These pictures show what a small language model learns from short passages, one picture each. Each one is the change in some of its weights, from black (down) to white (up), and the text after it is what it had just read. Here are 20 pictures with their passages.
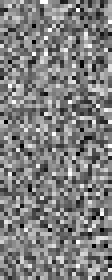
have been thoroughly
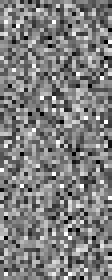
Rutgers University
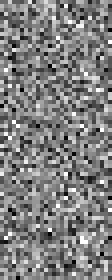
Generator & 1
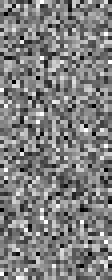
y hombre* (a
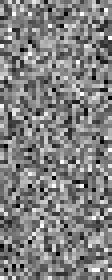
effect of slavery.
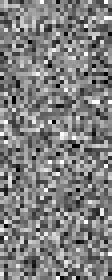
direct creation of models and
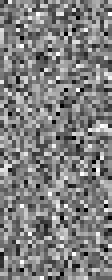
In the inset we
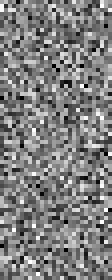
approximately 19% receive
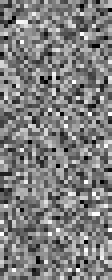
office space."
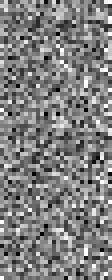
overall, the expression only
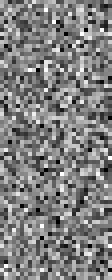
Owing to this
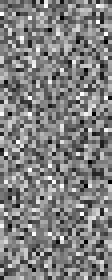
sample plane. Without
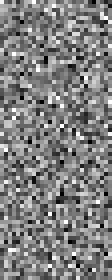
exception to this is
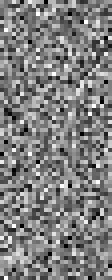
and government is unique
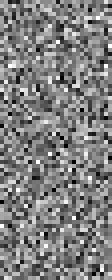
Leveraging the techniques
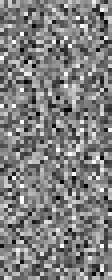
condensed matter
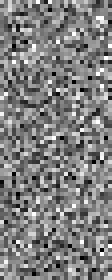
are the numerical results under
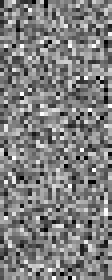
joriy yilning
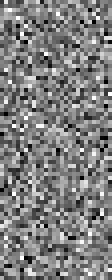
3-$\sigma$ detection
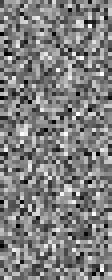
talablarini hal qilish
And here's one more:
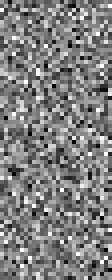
playas. 3.
